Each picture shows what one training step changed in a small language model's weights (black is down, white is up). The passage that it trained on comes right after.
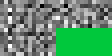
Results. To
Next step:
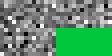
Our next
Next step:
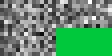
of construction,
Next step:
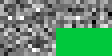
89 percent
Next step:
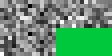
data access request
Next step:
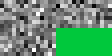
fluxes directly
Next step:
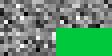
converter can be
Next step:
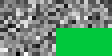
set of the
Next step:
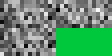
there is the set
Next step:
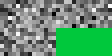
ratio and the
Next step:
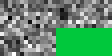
free, whereas
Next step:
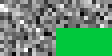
nano for
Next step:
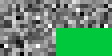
In either case,
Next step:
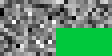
assume additionally on
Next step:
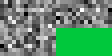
To finish the
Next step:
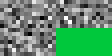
sense. To
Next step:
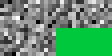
preceding inequality
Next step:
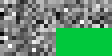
Chelated complex
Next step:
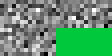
detecting the
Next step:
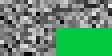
rough calculations
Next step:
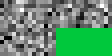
Information System
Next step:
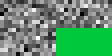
account for the
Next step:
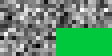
, and the
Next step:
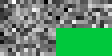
elements} (see
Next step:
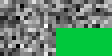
w\}$ are independent
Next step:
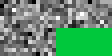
= {Inverse
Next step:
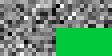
Performance of
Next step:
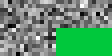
results for the
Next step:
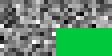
such as solar
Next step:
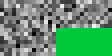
to use that lemma
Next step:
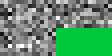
examination. The
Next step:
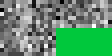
is present: –
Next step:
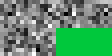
generated zero research
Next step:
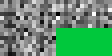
interactive methods
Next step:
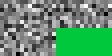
on the existence of
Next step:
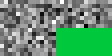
limitations and
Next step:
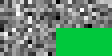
*R* and
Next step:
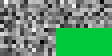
or location and
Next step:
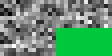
parameters obtained via curve
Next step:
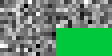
*Can J
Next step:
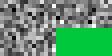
the actual
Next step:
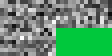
involute of a
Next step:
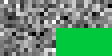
develop and implement
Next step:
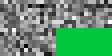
could find groups
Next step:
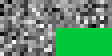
equation has Hamiltonian
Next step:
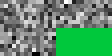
in the center
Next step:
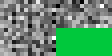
& parameter & size
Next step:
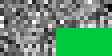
in 3D
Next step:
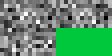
though it is not
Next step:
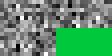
recall are
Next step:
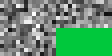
required N,
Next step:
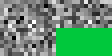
the topsoil
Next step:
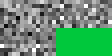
present in the image
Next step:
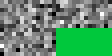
used by authors of
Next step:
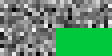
a result by
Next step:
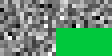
has the potential to
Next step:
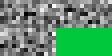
As a result,
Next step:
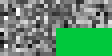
endomorphisms of
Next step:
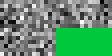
in BNS is
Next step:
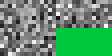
of test cases.
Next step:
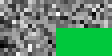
p)$ noté
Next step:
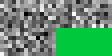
money for
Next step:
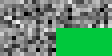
a novel
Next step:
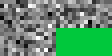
infinite, $f
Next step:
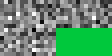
creativity of
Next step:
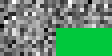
and stools
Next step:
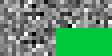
measurement and
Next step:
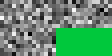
pairs of
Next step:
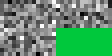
eigenvalue for a
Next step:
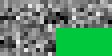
J \rightarrow
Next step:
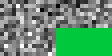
written in the integral
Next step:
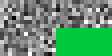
we detail some
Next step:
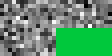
any $i =
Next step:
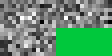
amount of literature
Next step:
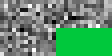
i \le
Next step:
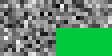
for $J
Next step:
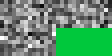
of Mathematical
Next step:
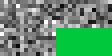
including a survey
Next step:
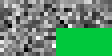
case when the sample
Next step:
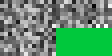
of the first
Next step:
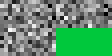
2). In the
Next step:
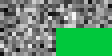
changes of curve number
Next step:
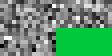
not the sum of
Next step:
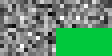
used in the
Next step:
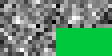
{\it covering
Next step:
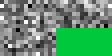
3-D as
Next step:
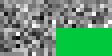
to update
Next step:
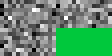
follows from considering
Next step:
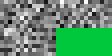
°C and
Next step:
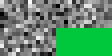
$\mathfrak p$
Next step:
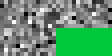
As discussed below,
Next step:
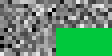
Figure S4:
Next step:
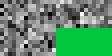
two positions,
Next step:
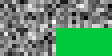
the three translations
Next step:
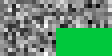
made to understand the
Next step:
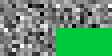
activities will open a
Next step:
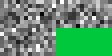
key characteristic, these
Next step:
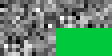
Then, we
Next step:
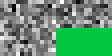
evaluate the
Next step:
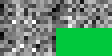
Real value
